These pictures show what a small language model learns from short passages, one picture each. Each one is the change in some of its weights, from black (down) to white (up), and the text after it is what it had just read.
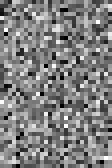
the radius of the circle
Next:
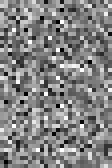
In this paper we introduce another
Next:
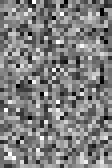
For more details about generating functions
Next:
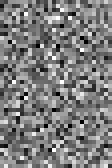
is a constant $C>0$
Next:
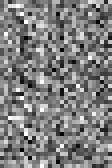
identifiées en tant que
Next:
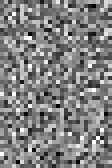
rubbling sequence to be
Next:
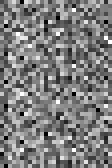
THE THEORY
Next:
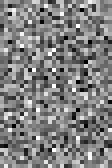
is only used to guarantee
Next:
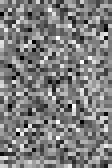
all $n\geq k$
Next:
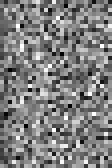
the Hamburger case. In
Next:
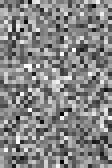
But then there exist a
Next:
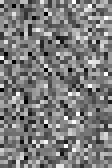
two paragraphs in the next section
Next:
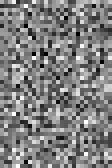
as described can be used for
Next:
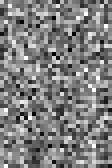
$k$-grid, while the
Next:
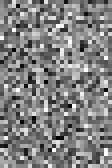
is an $\ell$-stack of
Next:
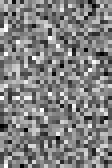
\item $G$ est simple de
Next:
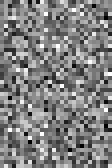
such as herding (see
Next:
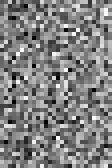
by getting coset representatives
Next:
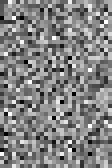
технологий MAS.
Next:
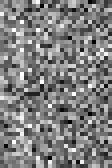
yacheykalarining soni
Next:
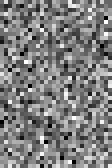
Mathias Kuhn
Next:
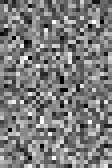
for the free boundary problem. As
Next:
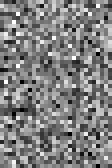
úlcera de
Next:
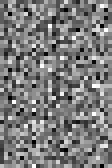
(в том числе
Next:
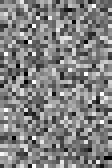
muhitga qarshilik
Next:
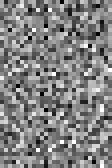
dos aprendizados e a
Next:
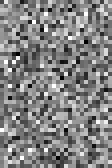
Note that the law of
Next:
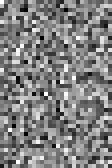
and references therein)
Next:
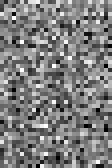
IAS. Immers, er
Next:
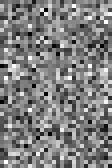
Gyro z, -
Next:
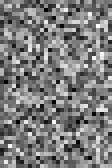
treinos de corrida,
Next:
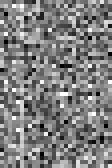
faoliyat darajalarini
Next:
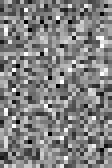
uning lingvistik
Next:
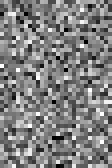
stocks, dividend
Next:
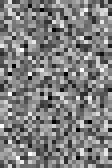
that these operators have the same matrix since
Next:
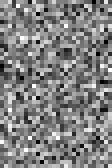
Augusta Hlonda,
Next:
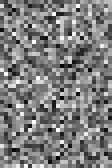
новых общественных
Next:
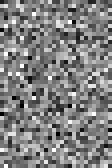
antara kelompok
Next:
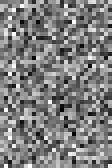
meras falhas
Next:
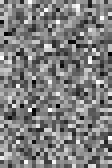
frustración en la
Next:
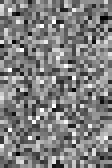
sprzecznych z
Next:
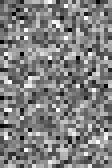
como alternativa de
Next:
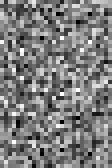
борьба с
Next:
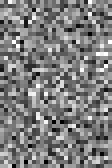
where $\alpha>1$, and compute
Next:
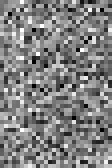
rahbarning natijalari
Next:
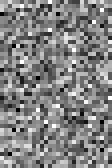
nasceu o Ensino
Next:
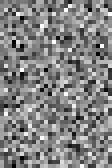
pelo avanço
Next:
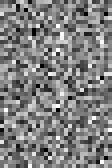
set at level 1 of those lines
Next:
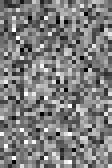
the Kac-Weyl formula
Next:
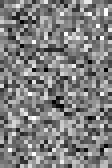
trade, Samarkand
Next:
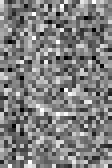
sociedade de que
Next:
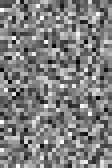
other numerical instabilities related
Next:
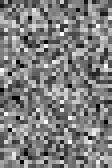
low--dimensional subspaces of
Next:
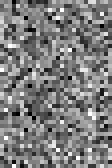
functions $\theta_{k}(\Lambda)$
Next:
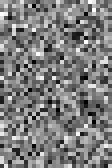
fractional derivative in
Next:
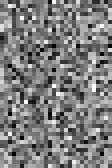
function, and $b\in
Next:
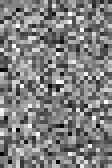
all pure states) on the
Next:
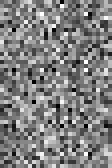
da Paraíba*
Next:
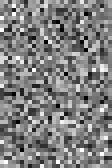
In this section, we make the
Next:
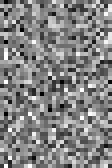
met de eerder
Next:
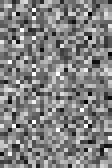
tanlash va saralash
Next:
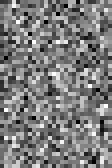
extensively under different conditions in the
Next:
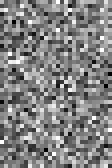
setup comprises solving
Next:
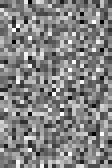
is sufficiently general then for every
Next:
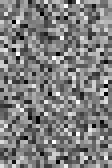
By assumption we have $M
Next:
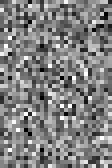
first that $Z \subset
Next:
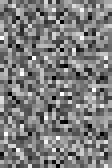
$ for $p\in \co
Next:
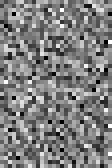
I_p & \ddots &
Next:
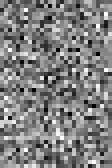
quite general result. Its
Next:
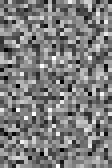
12 месеца и
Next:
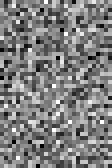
good source of
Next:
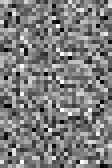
16. Тимошик
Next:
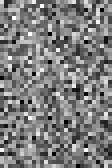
5). Se trataba de
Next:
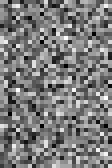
moziy dinlar
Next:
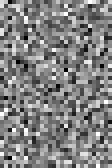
Descendent) de
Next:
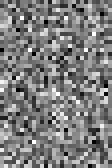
positive and $c$ is
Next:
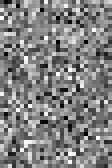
the behavior of
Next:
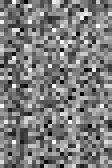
is a left noetherian
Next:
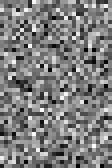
$$ The details of the computations
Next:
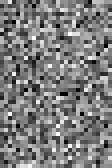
IS instituti professori
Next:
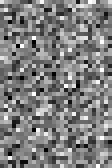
casa, y yo no
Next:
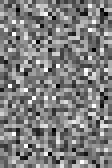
perspective, highlighting
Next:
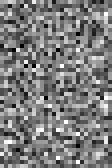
або фізичному
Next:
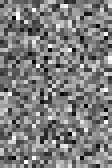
that $\mathscr{L}$ is
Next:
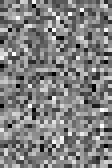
case, $u$ is holomorphic
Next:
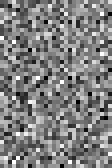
conditions \begin{equation*}
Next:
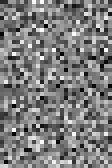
Dongen Independent
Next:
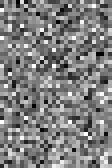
jest ona bowiem
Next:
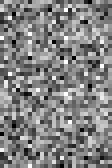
mod special în lupta
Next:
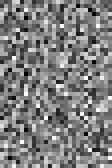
within a fixed computational
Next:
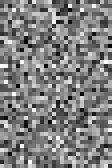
such paths is based on an
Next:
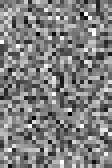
$t$. It then follows that
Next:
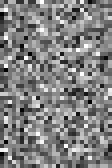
de reconhecer que também
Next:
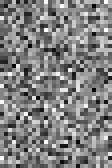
As the remark at the end of
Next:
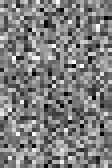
case for regular maps though) and
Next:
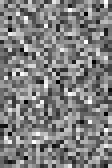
existence de courbes
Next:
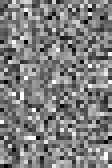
ta'lim jarayonining
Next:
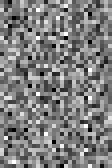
या सर्व
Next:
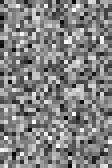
se faire élire au
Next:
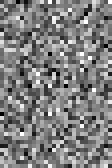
ist die Abstraktion der
